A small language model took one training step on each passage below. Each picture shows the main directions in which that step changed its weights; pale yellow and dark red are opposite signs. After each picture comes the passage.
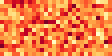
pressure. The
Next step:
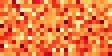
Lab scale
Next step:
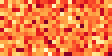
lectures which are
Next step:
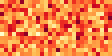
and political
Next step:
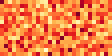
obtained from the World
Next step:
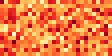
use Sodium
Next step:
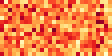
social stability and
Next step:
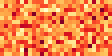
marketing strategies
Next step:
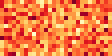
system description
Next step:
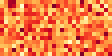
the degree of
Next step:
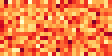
NIH to
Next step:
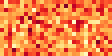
- Situation
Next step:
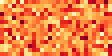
greater severity
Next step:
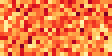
clarified the
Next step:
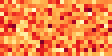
continue to decline
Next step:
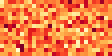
is that NWO
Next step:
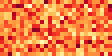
a normed
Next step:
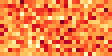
- Technical
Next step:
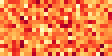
is associated with positive and
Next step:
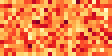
Today, the
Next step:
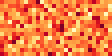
been prepared as
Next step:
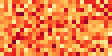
the cost of going
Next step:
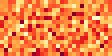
border control
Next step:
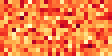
of currents,
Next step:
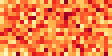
between savings and
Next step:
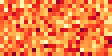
in industry and
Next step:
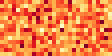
personal and group
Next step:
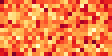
operate in a
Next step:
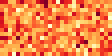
control, in both
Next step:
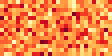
internal control measures
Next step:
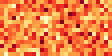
impact the surface
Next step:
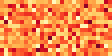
complete confidence.
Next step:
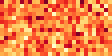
the supporting and
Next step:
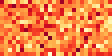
in Figure 3, the
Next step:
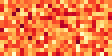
of the concepts
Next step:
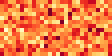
magnetic system
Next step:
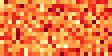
growth space number
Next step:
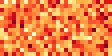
about the involvement
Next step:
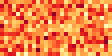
are brittle
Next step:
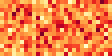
studied, including the
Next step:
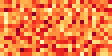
view of computational
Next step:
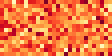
this context, the
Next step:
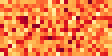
EU produced
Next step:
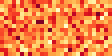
awareness of potential
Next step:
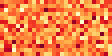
gift of
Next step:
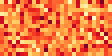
the wolf,
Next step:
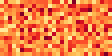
(GAN) was
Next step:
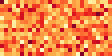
a variety of
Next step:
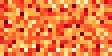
flow incentive
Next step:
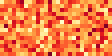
quality parameters, with
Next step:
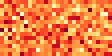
Section 1 asks
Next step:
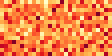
well, with the
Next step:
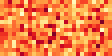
does not describe
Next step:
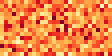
properties of the
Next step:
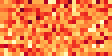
a year of working
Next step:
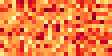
Instead of
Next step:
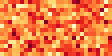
sent presents and
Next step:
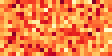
were chosen as
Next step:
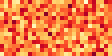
belong to M .
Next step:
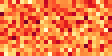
from the Elman
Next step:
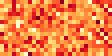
the clouds:
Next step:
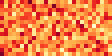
public housing
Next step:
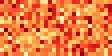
All particles of
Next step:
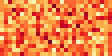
of dorsal
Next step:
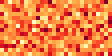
determined by the
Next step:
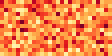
your city
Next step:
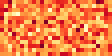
system. International
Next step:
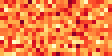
devoted to
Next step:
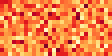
college age students
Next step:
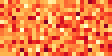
for most life science
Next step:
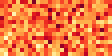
punishment of
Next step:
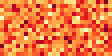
discrimination for
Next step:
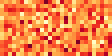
patient) and the
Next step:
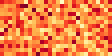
hire; -
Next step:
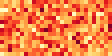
be in the future.
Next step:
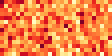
granular, but
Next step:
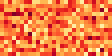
used a bank of
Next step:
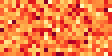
out your work?
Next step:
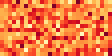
shear and
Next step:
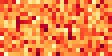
to consolidating
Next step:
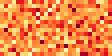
of M -ring
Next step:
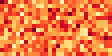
of these classifications
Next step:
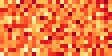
energy transfer.
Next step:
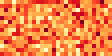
minerals, including
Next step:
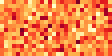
factors contribute to
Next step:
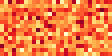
H₂ can be
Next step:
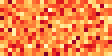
in which the solution
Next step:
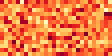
and applying them
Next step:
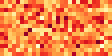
a reputation for
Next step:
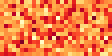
out exports in the
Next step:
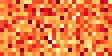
Although many of
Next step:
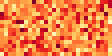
provide high ratings
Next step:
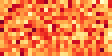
social status,
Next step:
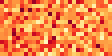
The error
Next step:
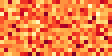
found to be being
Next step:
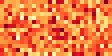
significantly higher in patients
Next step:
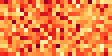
all of these base
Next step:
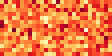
movement when
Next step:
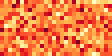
(30) students,
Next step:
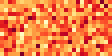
the observation time
